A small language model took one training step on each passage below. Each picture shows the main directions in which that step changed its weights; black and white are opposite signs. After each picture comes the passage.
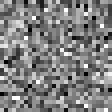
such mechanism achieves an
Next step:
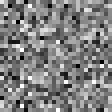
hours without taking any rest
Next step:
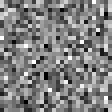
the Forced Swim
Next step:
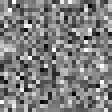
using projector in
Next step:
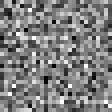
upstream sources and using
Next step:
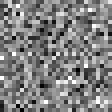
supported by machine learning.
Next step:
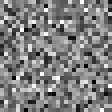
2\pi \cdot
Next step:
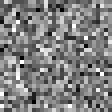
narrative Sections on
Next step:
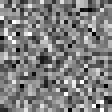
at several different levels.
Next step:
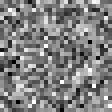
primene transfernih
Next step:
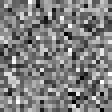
Q-Set 1 A
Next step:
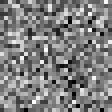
participants to open their
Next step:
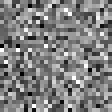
by substituting
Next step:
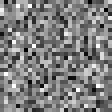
Geonusa can
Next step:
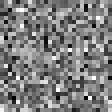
we used to make it
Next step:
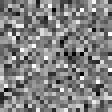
driver. Between the
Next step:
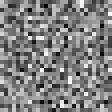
Comments from partners
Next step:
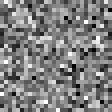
a slow Mac,
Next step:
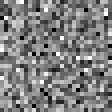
synthesis and characterisation of
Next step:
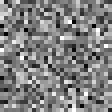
again, marking the
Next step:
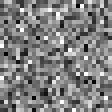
is less influenced by large
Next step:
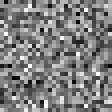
child personas, a
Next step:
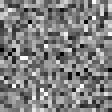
the theories and models
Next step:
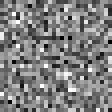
my belongingness to area
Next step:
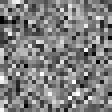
a deep reddish
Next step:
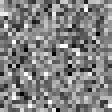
relieve symptoms and
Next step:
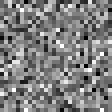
that teachers with good
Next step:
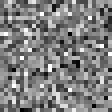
of looking, to individual
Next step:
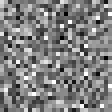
patients. Most common was
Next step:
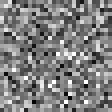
and R. A.
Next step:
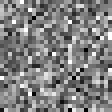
petroleum prices
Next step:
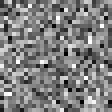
continent can be cited
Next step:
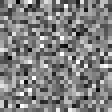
kind of dynamic and sustainable
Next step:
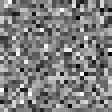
and doped
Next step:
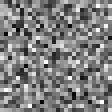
standard adoption, capacity
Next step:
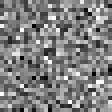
major tipping points
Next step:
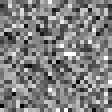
standard. Version
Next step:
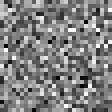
a saturated solution of
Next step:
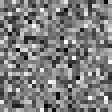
In addition, most of
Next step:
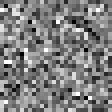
decoding algorithm,
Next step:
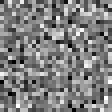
who derided the
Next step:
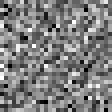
varying work patterns away from
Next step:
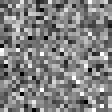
By diluting the
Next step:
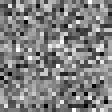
result [2].
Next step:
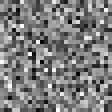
image size and image
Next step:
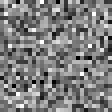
of information which characterizes
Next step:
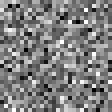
concerns design principle. As
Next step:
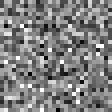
W, and another two
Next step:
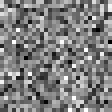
the Linux
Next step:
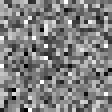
justice refers to levels
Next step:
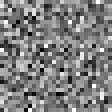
originates from the
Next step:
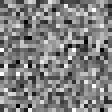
destroying the
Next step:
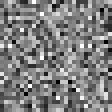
of an EV in
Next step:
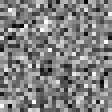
high head motive fluid
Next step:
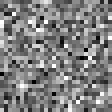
a porous solution not
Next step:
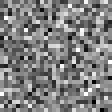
Results and Discussion The results
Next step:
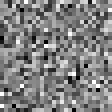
that he no longer had
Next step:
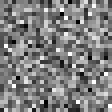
CoM using MPC
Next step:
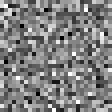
get the surface associated
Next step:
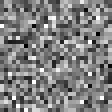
of heliospheric
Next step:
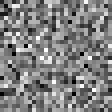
achieving a good outcome.
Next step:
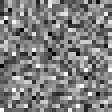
fibers could be
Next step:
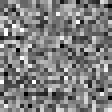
plasma) to
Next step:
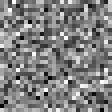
using javascript
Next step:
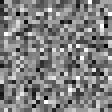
must be noticed
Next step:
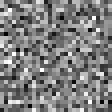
three options of a,
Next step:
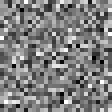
that worsens the
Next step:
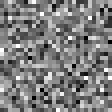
of Action and
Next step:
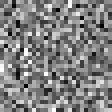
without subsidies,
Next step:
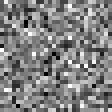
European Commission, Horizon
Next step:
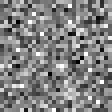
and historic features
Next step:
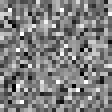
magnetic field is one of
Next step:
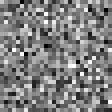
products enhance data consistency,
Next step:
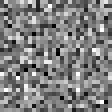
neutrosophic sets,
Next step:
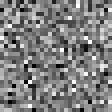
on the use of
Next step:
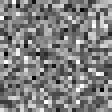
digital process, and
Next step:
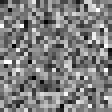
decay is measured at
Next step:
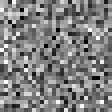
following manner: first,
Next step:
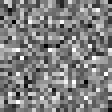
2. Feature of
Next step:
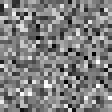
*Other* are
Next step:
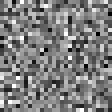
Effect of slots
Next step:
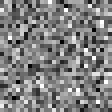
1 1 Module
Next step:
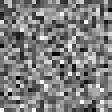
a phenomenon. “The
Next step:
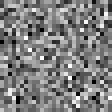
the ground-truth
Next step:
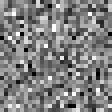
time $t =
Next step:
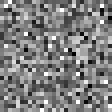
and co-chairs
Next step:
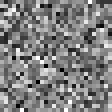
depicted in Figure 1
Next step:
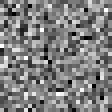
levels at the desired
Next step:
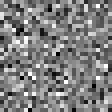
contributes to the charge balance
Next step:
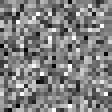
project commenced on
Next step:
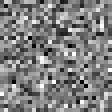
published later than 2000.
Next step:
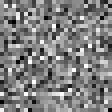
however, those of the
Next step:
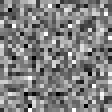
radius of the
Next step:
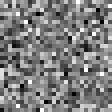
be found here:
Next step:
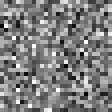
difficult to learn. In
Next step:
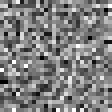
height. These facts indicate
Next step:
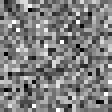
of calcium,
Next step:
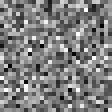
changing parameters, the
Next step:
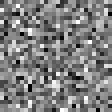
quality for surface water
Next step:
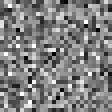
an alternative of these two
